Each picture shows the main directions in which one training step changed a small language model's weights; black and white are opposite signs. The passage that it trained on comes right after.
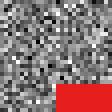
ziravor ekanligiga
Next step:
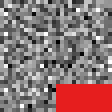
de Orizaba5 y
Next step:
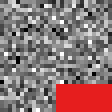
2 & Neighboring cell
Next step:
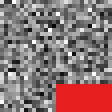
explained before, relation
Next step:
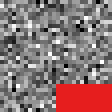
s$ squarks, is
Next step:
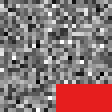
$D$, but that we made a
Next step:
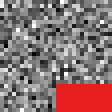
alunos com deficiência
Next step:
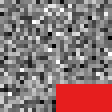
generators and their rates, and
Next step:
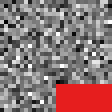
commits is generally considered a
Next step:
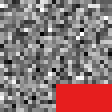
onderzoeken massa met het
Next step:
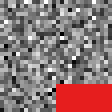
that DH molecules are
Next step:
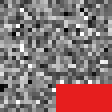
amounts of data. To
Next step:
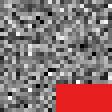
for various initial conditions, time step
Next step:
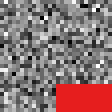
uchun kurashadi. Kibr
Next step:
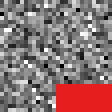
es expresión de una
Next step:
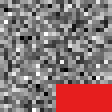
partículas da costa
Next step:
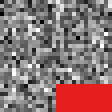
cargas, especialmente no que
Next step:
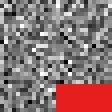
preserved. (b) Mode
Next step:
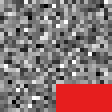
also reported. We adopted the
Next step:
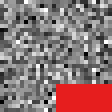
изд., испр. и
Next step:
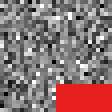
different configurations in $x$-and
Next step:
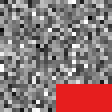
did not require detrending after using
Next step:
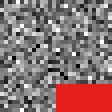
interest, since they are supposed to
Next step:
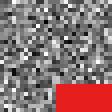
tashkil etilishi ham
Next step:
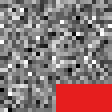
ixcham boshqaruv
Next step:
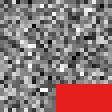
isotropic and completely
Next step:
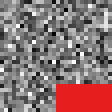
the raising of HB in
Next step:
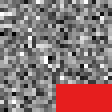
muotoillut datatuen
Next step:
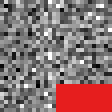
Model Description.}--- As
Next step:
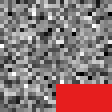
distintas. Enquanto a
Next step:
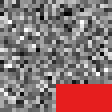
turli nozikliklarini
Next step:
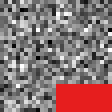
ism ulkan badiiy va
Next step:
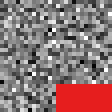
mejor» (Nelson
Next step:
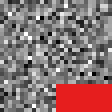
extract dominant bases from the
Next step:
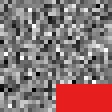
и эндотелиальной
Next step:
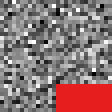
spectroscopic feature. Here we
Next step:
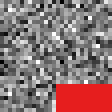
north ecliptic pole
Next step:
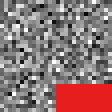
the leading order asymptotic
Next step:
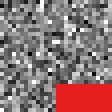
масштаба деятельности
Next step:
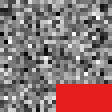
حبين: حب
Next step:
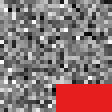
system in the form of the localized
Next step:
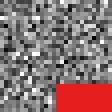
for bound nuclei. Since
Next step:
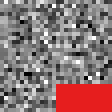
двойственной природой:
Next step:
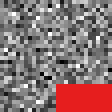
dipole is determined by fitting
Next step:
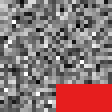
risco de infarto do
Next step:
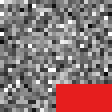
und einmal auf einer
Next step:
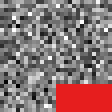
68 mingdan ortiq
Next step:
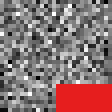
neural-network parameterization
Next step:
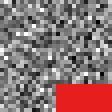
Rev. Bras. Farm.
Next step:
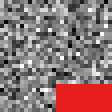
sources is completely determined by the
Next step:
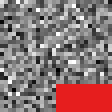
Several adjacent fields
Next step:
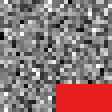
and retrieve the impinging
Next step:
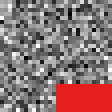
of migration processes. Based
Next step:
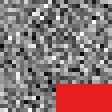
(SNe Ia) on the
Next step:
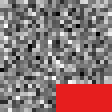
and H$_2$ from the
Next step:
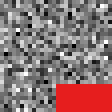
dynamic situations. It is
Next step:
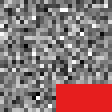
there will be peaks in each
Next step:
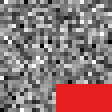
pedagoglarning ijodiy
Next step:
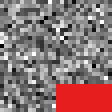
a la bestia no es más que
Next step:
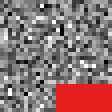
using various analytic and numerical methods.
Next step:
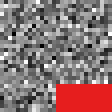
on Paul's missionary
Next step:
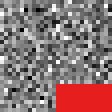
– To'qimachilik va
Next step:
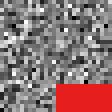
dikatakan bahwa suatu
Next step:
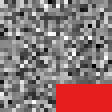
umensheniyem pritoka
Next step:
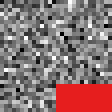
faolligini oshiradi.
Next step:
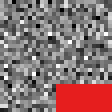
associated to the fluctuation size for matter
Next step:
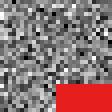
joriy etish;
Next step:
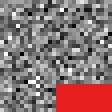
campus temático da
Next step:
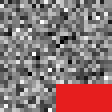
well known that both models leads to the
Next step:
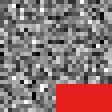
ташкил этди; -
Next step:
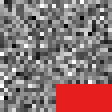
would have been seen at the
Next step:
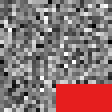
кейинги ҳаракатлар
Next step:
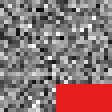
could explain this shift.
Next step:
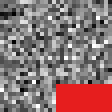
belgilangan bo‘lib,
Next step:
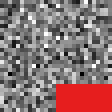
which $\lambda _{0}^{\left(
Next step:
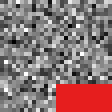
shifting of particles to higher position is
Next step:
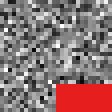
Santa Cruz do
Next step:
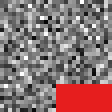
restricted to the inner
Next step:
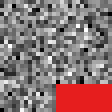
The phase shift probably
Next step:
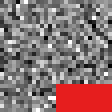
manière séparées,
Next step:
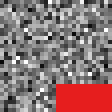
questão do desenvolvimento
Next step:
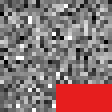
$|\alpha|$ as per
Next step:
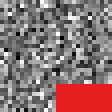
ganhos proporcionais ao
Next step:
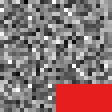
all quarks using the parametric
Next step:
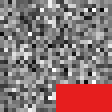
legalitas ini juga terlihat dari
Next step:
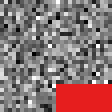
слугували за
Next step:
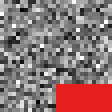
y razonamiento verbal.
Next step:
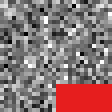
resurs] / URL:
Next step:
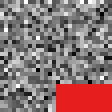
\ldots & \ldots &
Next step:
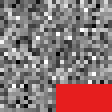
резко и поочередно
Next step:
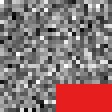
aniqlash imkonini
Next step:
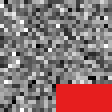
and aid clinically in spinal
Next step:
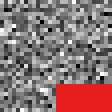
large parameter spaces, not limited to
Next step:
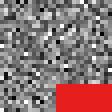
observed showed significant low-velocity
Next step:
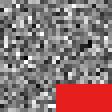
the methodology for categorizing social
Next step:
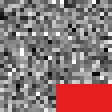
do Espectro Autista
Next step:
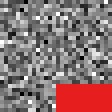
en este siglo'".
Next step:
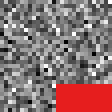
aux autres facteurs,
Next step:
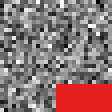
витрат на ведення
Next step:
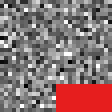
definit și explicat de
